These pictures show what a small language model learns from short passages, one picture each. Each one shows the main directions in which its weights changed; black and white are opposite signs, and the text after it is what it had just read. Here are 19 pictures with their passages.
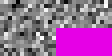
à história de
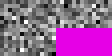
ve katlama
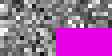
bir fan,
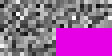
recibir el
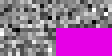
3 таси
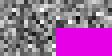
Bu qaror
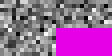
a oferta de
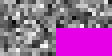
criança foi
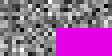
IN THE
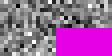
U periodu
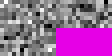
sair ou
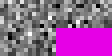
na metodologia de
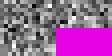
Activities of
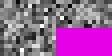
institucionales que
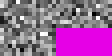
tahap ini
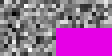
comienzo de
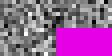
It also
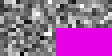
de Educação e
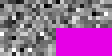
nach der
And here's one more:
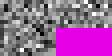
uning biologik
